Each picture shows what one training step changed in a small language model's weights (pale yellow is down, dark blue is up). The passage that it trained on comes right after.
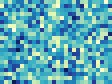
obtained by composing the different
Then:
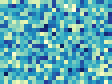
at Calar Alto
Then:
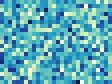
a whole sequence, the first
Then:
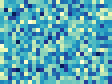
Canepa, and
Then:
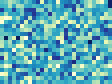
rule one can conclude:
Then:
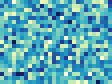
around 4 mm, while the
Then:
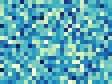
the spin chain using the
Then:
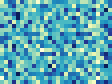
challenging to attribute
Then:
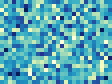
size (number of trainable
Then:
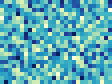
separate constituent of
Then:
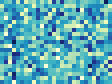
to trace the similarly generated
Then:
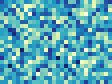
work we show that, if this is
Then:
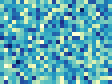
to hypothesis
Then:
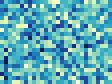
d{dR}(\Sigma \nu
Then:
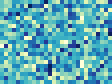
sequestration, while
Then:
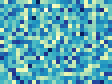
Trotter and the variational
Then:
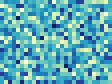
a zero coincidence can only
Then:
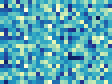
$\cP\cT$ quantum
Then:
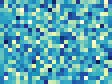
on the LTO mechanism
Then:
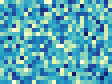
than ELV because the
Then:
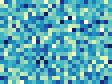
different cells; \rec\
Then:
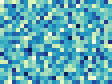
as the log determinant of
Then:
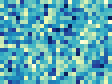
not considered in recent work.
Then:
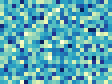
the dimension, volume or some
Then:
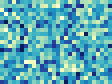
shown in earlier
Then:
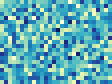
variation into the pulsation
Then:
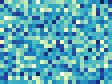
TB and EB cross power
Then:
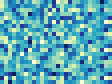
are also related to those of the
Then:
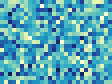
brightness profile.
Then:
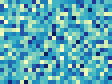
with best-in-class
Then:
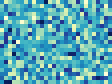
average EE as found in
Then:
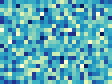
number sequence marks each
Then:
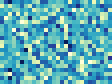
we project the visual features
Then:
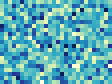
the coherent precession
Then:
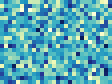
closed-form amplitude equations
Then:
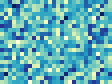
node $u_1$ of
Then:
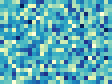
field of distant ions has a
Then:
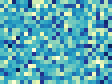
(blue square, see
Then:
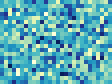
distortion of the wave field may
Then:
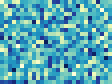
density fluctuations cannot
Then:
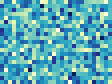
affect the decay rate.
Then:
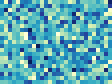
by Laser, Ion and
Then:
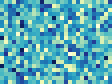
to the investigations of
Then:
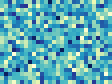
If we average the square
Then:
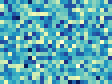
contribution of retrospective
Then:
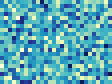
in the same context are
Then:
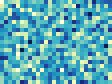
distribution. This has explicitly been
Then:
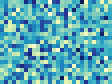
\times \, \left({\cal
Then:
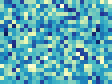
subspace; this
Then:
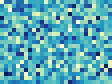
ZTF sample of variable
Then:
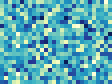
the Lorentz force equation
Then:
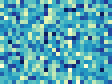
not take into account one
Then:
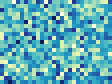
and fiber bursts
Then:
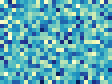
knot SEDs
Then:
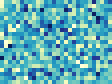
where $g(\xi) =
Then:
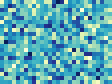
observed at any orbital phase
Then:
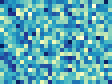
First, we demonstrate
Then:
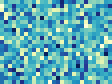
$\varepsilon$ in each maximum
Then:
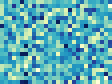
the phase transition depends on the
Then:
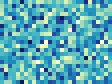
the first time that it has been observed
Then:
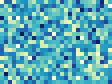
3N interaction from chiral effective
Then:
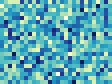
that can automatically generate
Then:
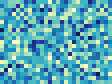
\right)Ng \phi'
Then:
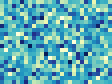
the difference in the SB
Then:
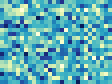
synthesizer and its
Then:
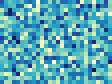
In contrast, when we
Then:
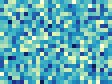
more convenient to study the
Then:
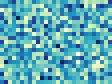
under high pressure (up to
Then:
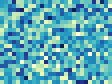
in the quasi-stationary
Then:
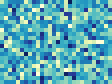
moment contribution is given a
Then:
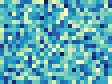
parameter type * and return
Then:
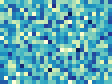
parameters of the Gamma distribution,
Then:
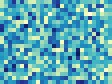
exchange process discovered
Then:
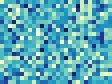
that such defects routinely
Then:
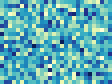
(red line). Raman
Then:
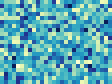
natural generalization of this
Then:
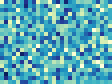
\rel electrons and magnetic
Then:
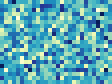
for the SA models. Our
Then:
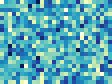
experimental conditions, these arise from
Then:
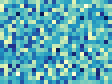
and therefore $G$ can be
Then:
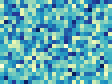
used traditionally in nonlinear
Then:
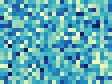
PM central coordinates
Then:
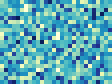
and hence corrections need to
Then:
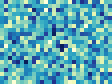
can be answered using an
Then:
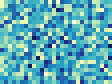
for the interactions treated in
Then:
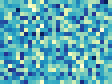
Instead, in the mean
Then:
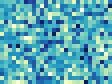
\quad {\rm with} \quad
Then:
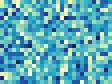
profile, $x$ is
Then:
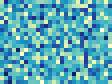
each mode. The typical
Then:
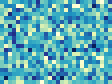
overwhelmingly large number
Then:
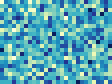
correlation with these properties but
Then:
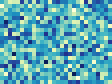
that have short periods, or
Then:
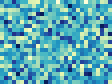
hydrogen atom, we only
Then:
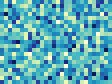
nanometer (nm)
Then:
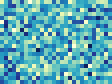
important influences around
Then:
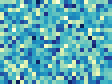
pump laser was
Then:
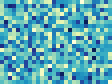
uniform thermal neutron
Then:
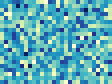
impose any prior
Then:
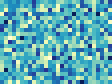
and exceeds several
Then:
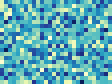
corresponding value of $\tau_{es}$,
